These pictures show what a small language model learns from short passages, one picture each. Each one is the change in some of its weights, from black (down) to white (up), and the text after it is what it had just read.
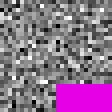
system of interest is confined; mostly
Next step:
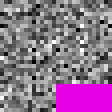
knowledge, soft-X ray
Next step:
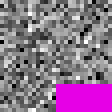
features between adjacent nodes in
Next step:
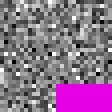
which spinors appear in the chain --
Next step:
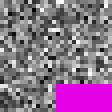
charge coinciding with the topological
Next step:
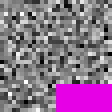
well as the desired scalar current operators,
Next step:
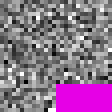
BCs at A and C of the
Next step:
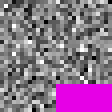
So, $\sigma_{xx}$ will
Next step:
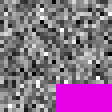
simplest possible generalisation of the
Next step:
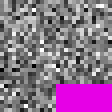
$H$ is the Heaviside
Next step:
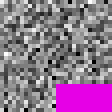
showing scans near (4 0
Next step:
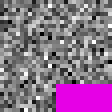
Kialo is the only other system
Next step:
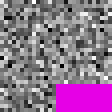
One can envision chaining together
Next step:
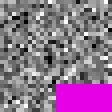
\notag \end{equation}
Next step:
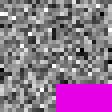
chemical potential is in the bulk bands;
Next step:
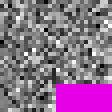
between luminosity, effective temperature and flux,
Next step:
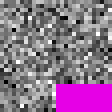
is significantly reduced. In this paper, a
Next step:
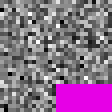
make with these SUs. As
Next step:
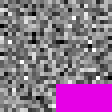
The gluon self-interaction
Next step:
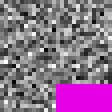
the consistency, we obtain that
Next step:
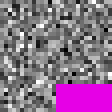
a Lagrangian \be \left[
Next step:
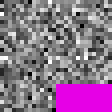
them coincident with another
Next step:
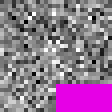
of the cases the communication is reduced to
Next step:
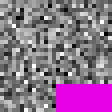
operated for years and demostrated
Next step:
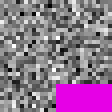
collapse the space outside the event
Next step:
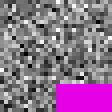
0$ and $\phi\rightarrow 0$
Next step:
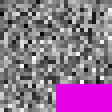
one another that corresponds to the grains,
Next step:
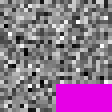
M. Kurmoo, Phys.
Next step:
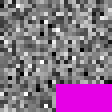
it serves as a compact
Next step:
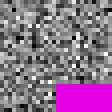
As a matter of fact, with these
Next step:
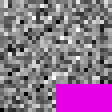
can determine whether the IR singularity
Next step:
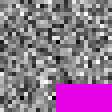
organization of this paper is as follows.
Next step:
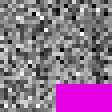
CSMCNet-K, since
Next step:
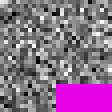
basis for $\langle F\cup
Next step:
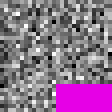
the asymptotic robustness of the LR
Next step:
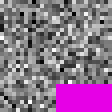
anisotropy $\alpha_{cr}$ on the
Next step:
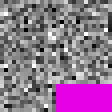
\begin{eqnarray} G&=&\nu
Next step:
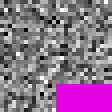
heuristic reasoning or its more
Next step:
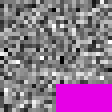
lognormal, Zel'dovich
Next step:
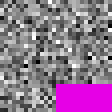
studied thoroughly with respect to several
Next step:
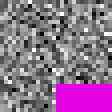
or an $\app$-term. As for
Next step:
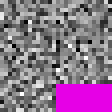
rotational information for was obtained, and even
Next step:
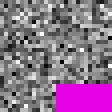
where $\#u_x$ and
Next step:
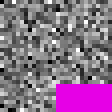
problems for the standard model underlying
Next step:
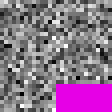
is the Weinberg angle,
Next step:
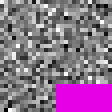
The $1s\sigma_g$
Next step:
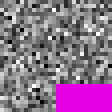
that are real objects is even higher,
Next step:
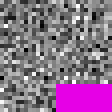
a specification example from a gas
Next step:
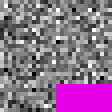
conclusions on the effective interactions used in
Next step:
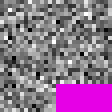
function of the system because they actually refer
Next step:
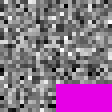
polynomial-time computation with
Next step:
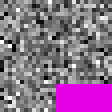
that is enforced through the
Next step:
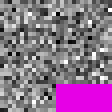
This is precisely the case with
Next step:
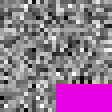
Stokes Sector such that it
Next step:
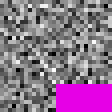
$x+dx$ at a time
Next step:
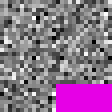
of the expected expression types would be more
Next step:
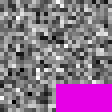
either detectors $r_0$ and
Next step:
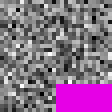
for the Lorentz structures. \\ The
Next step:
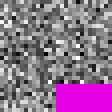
| | ADC | Apparent
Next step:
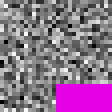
within a voxelized 3D
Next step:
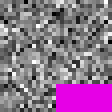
write the Einbein variables in
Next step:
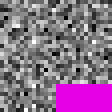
with results of Monte Carlo
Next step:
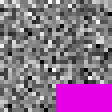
= \beta \sqrt{\gamma_1
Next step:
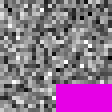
intraspecies contact interaction
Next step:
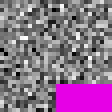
the Fashion-MNIST
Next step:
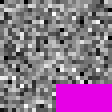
the substituted Co ions are
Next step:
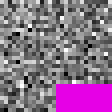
Channel | Driver
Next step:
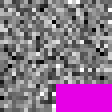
by subsequently rewriting all
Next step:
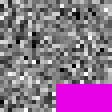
verify the theoretical conclusions with real
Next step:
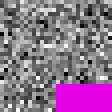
data from a high-sensitivity
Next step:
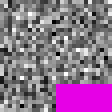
parameters only polynomial in
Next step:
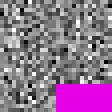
of light in Minkowski vacuum
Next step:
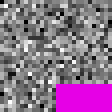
Therefore, the optimal train-test
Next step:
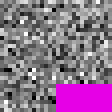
to the one experienced by
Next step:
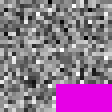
Exascale Big data require a
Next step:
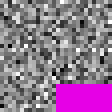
and each $y$-arc spans
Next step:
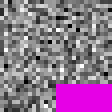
8 shows an example of how FL could
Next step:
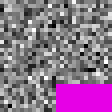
as do the simultaneous eigenstates of
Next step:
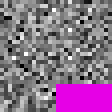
is the intrinsic property of the
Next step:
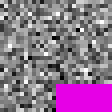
dispersion relation, which can be taken from the
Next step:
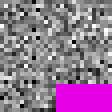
time T$_2$ when donors
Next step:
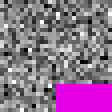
rotating the ellipse by the
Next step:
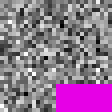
dataset contains 1.1M video
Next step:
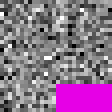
exclusivamente los
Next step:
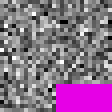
in Assumption A-1 we
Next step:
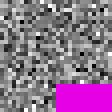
from the other participants served as the
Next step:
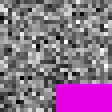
of an energy budget, the
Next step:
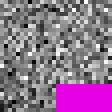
$\Delta\tzero=0$ for
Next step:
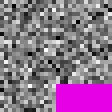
dictionaries in expected time linear to
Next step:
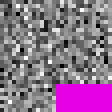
will allow too much freedom
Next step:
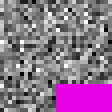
nm laser was focused to a Gaussian
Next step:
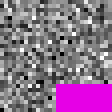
power generation and grid load. In many
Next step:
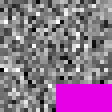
a tightly packed
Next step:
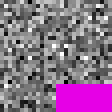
can better satisfy users' need on the
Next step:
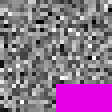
inhabited within the error
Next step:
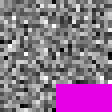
the National Science Foundation, as
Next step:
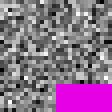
backward transport is different, which was
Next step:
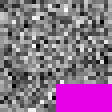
of outdated locations in
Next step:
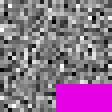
of real-world ML models
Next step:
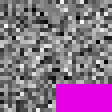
reproducibility, we have made our dataset
